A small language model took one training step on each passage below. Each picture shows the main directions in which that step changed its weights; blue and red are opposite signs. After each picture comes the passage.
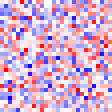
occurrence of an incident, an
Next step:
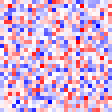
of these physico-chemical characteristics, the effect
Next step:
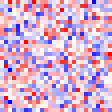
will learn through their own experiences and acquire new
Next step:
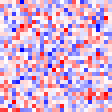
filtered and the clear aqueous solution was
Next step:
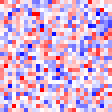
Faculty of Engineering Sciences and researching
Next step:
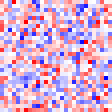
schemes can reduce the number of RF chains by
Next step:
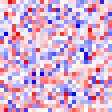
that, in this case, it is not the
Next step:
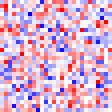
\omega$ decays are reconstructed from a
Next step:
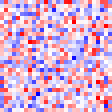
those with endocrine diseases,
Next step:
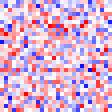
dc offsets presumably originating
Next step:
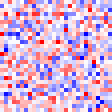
21st century, linguistic and cultural
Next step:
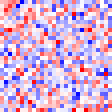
quantum group $SL_q$(2):
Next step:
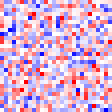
Note that the ML approach is iterative, while
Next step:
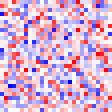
all the B800 pigments, which
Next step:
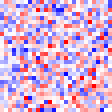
Figs. \ref{Fig5}
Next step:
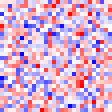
discussion in the Methods). Exoplanet
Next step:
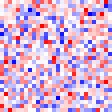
polystyrene sphere approaching the
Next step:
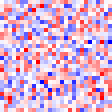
covariate-specific VUS in scenario I,
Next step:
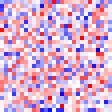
$1/l$ in Fig. 3 where
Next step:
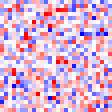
empirical trial-and-error.
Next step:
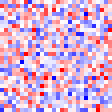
within the 1st year of life and
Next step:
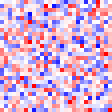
searches for spatial queries. Scope
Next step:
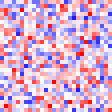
flavor-singlet three-quark system.
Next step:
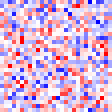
a result of very high fluid injection rate) that
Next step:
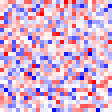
painter, and DeepLoc-in accurately
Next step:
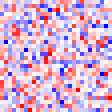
C patients, while no response was observed in
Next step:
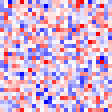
Basic Biller support Support for Micro
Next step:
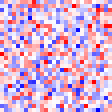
most precise $h_c$ resonance parameters and
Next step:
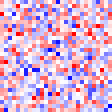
be as a result of inadequate maintenance
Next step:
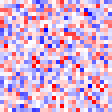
objectivity, future research should also incorporate
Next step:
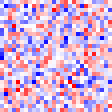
and ν_4 modes of coordinating
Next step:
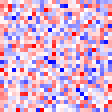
environment. In particular, several so-called
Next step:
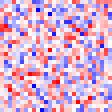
onset of insulin resistance. It is still up
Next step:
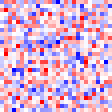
báo tập trung
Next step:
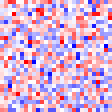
this section, three control structures are presented, that
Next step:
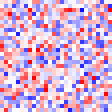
days to 1500 days, an accrual
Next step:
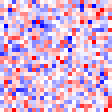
a year, whereas the moon does the same
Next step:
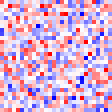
Those who claim that the divorce of
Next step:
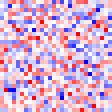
by rotation of collective coordinates around the classical solution.
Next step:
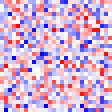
decrease $A$ or an increase in
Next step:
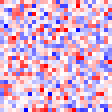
revision of the Passive voice;
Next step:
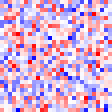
all important parts of the company have the tools and
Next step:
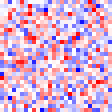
BHNS binary sequences have included the construction of
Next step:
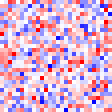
the French Environmental Regulations for New
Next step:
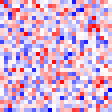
recently garnered significant interest in both theoretical
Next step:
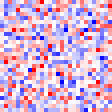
body measures being commonly used in daily life, and
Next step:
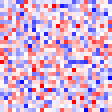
answers in Table 5). Table 5: The
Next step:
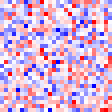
spin component $\hat J_\parallel =
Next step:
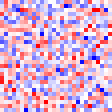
major speech modifications or retaining high
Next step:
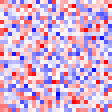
are about constant. Note that even if these structures
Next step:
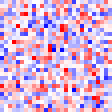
range ($\left< u_{\theta}\right
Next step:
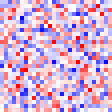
cerebrospinal fluid (CSF)
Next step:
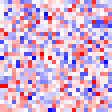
was taken from all the fathers before the
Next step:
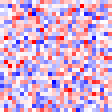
than alternative evaluation. The social media marketing variable
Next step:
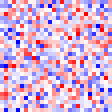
for their constructive feedback, which contributed to
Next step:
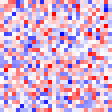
function depending on their body mass and fat
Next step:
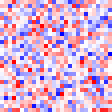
the MRI-unstable layer at
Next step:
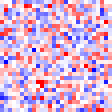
is reduced either by suppressing the spin
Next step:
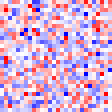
strategy, an external solver or algorithm is employed
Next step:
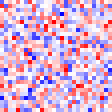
demonstrates that the GOFEE algorithm greatly
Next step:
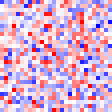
Cellulitis 13 - 108 Like
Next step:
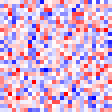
considered a minor issue. Evaluation Results
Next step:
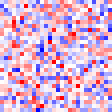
self-defence and conduct are essential for
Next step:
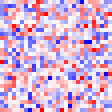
area and mean field strength recorded in the
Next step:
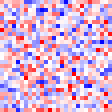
we have shown both relations from the quantum corrected
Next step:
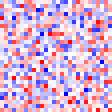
Performance by 58.90%. While the
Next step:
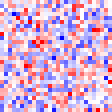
transit time.[16] The carrier
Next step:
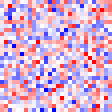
of all other games, the average number of
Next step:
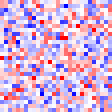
unattractive and so forth.
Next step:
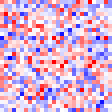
the \texttt{SARAH} and
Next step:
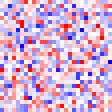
& MECS Exposure & Observation
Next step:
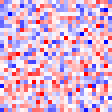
contact tracing applications. This paper considers the
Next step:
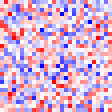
complicated contours and it results in an
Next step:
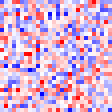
severe itching, skin discoloration,
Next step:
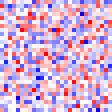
in subsp. *leporinum*
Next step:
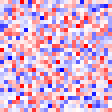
exclusion criteria. 06 articles were screened for
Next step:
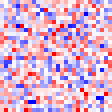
epoch. \subsection{The cosmographic dark
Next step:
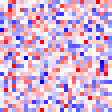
to the absence of expert in this subject at
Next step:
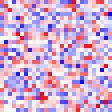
fiber A. Ermolov,*
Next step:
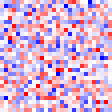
and proposes a methodology for constructing an integral
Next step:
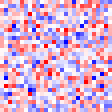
flyby of nearby stars, thus reducing the
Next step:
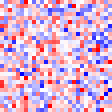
al., 2017). Pakistan has
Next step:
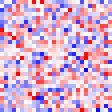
energy difference between the charge states, from which the
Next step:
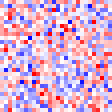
of squares df Mean square F
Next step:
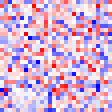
GE Gender Equality GM Gender
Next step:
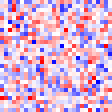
[9] P. Calvert,
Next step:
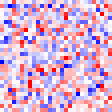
and induce flat valence bands, which
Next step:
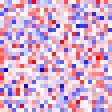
their reporting beats. For instance, a
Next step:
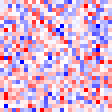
the actions specified under the title of "Actions
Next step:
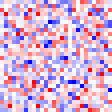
shows that F1 score from explainable models from
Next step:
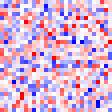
$B$ happens, it is possible to
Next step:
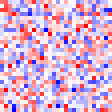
nearest neighbors and thus having a larger probability
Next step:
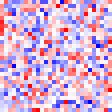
very good approximation for binding problems. We
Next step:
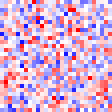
organ segmentation has been the dominant task for
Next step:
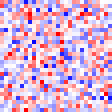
{Wiley Interdiscip.
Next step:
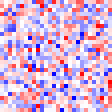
by the ATLAS-H2
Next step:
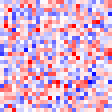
technique. It shows the relationship between the ratio of
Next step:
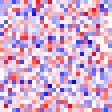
experimentation and theoretical work in all areas of
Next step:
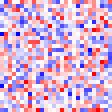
various enhancements into the 5G New
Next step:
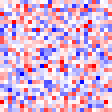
are also in the nonadiabatic regime
